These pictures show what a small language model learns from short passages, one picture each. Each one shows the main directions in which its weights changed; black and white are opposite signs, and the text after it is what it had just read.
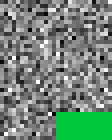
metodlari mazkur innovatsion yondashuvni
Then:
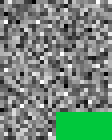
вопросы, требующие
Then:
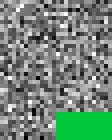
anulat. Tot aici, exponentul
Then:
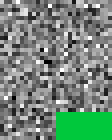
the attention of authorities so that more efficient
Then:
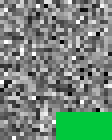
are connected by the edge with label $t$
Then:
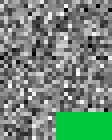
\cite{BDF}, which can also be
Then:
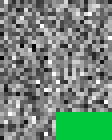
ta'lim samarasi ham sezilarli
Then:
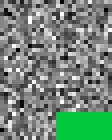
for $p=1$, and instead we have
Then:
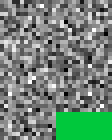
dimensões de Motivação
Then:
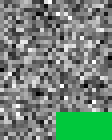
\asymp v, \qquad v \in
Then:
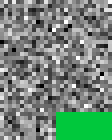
Way Slack](#) de The
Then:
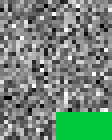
terms of input novelty. The motivation
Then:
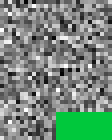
heredó del hermano. Un
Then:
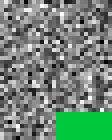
\begin{equation*} f=g\uplus
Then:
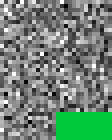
has infinite mean, for which our results do not
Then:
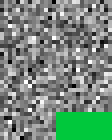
Temperley-Lieb Monoid.
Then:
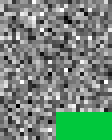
\langle s_1 \rangle \times
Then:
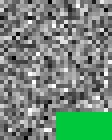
requires $A_1 = 0$. Under this
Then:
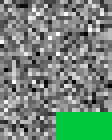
the coefficients of $a$ as a vector of length
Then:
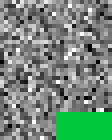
pair $(X,Y)$ is tail dependent
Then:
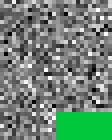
finite} (AF) if it is the increasing
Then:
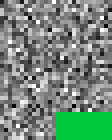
- Description de l'enseignement du
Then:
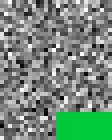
— PNAD Contínua 2024 /
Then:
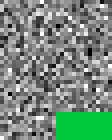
in \cite{blockasymptotics}, the
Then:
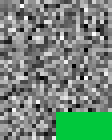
w.r.t. the parameters of the transformation
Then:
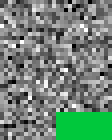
asociado a sobrecarga muscular
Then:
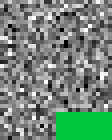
and Theorem \ref{t_vol}.
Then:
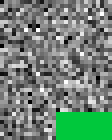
ва ушбу вазифани
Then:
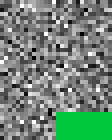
КМД: штабики из
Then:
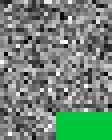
obtain \begin{align}\label{tz}
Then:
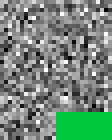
historia chilena³⁴, lo
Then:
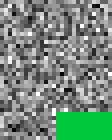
we add without loss of smoothness a cubic
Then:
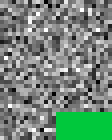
strategy $ \stratheur $ shows similar performance with
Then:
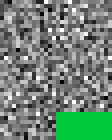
aan den eisch van evenwicht
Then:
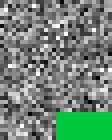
Ittifoqi (Yel) va
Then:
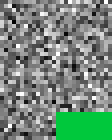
se observa é uma crescente e
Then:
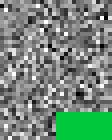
very beginning the maximal Abelian rather than the universal
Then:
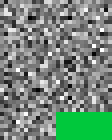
use induction on $r\geq 1$, the case
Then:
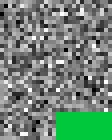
Ada [\rAda] and can be found
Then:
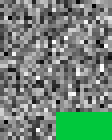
A. Perfil histopatológico
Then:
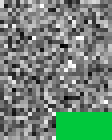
Лише у Новий Час
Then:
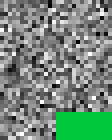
управления и государственной службы при
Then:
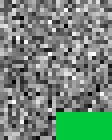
Давыдов В.В.
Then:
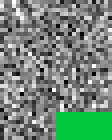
krótkiej rotacji,
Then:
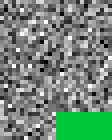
birgalikda ishtirok etgani
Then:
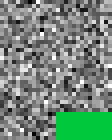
field). \item Each component of $G$
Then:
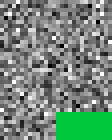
R(z)$ is the R-matrix restricted
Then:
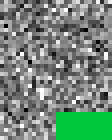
человека к будущей
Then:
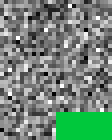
Lemma~\ref{lem:L3} which
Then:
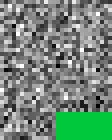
to'g'risida bayon etilgan.
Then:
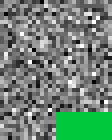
год обучения в количестве
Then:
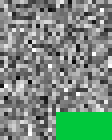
κηρυχθεί στο
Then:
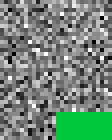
vector bundle on $E$ of slope
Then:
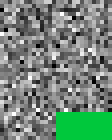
zoeken hun heil al lang
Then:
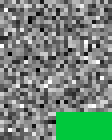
as $\FF_r$ the corresponding distribution function.
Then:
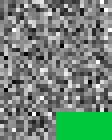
Ser capaz de manejar informaciones de
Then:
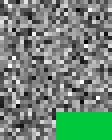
de una sociedad estamental tremendamente
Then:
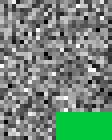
qatag‘on qilinishi,
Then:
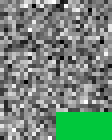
vatanni onaga, singilga
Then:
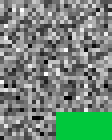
Floquet theory to the setting of generalised
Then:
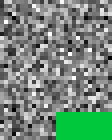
we observe that, for any integer $k$, we
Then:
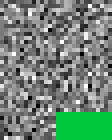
moduli space of the matrices. To go back to
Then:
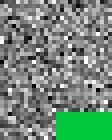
as a subset of $\Phi_H^-$. The
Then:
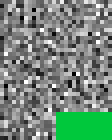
premises from one zone to another. The
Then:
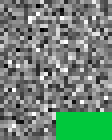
$t$ the single control $\mu^*$ that
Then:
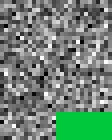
Атамуратов С.А.
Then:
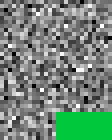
and patch together - this is fiddly
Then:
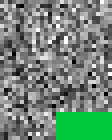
eigene Entwicklung zu
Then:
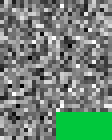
ta’lim tizimida mamlakatimizni
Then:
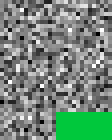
the symbol $m_n$ denotes the
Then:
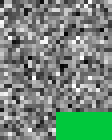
а не «європеїзація»,
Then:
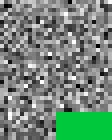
вводили аспиратор и
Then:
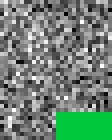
em grandes quantidades e filtro
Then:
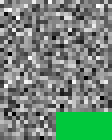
un dominio moderado, pero
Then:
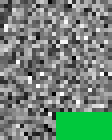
known to Geometers how many and how
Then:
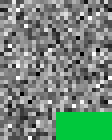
1974. Jeff was hired as an
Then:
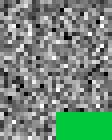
$i \ge k_\epsilon$. Then
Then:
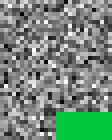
O‘lchamni o‘zgartirish
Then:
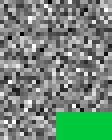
using the condition $\wt \delta<d$, we
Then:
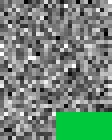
Fatima es referente en el desarrollo
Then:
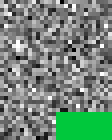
projection and inclusion respectively. Here, it is well known
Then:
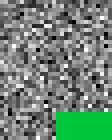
etarli, muvaffaqiyatli.
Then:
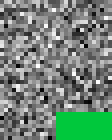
(Комил Хоразмий),
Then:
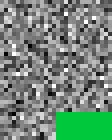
Let $\phi$ be the angle coordinate on
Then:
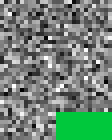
stopping times $S_k$ and
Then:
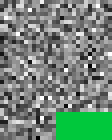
“сўнгги беш йилда
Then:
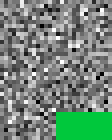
be transformed into any other by applying a sequence of
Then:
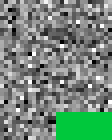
algebras over algebraically closed field $k$. For a
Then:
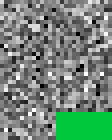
конституции, законам страны
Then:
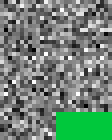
polygon for $A_{N_n}$
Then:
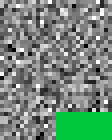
même 30 % à effectuer un stage à
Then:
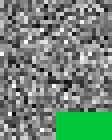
Annotation: *The article deals with the
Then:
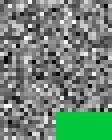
tugatish orqali Buxoro xalqini
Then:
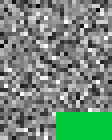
the well-known recursion formula for the
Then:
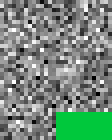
Mat. Inst. Steklov., Vol.
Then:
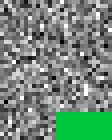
conditions for a stratification only the cocycle condition
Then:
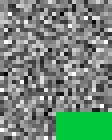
statement of the extension to multiple eigenvalues is more involved
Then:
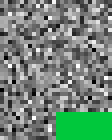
of genes linked to exercise were
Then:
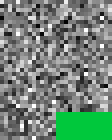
como um censo da vulnerabilidade
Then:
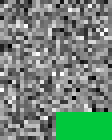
que contribuye a difundir el contenido
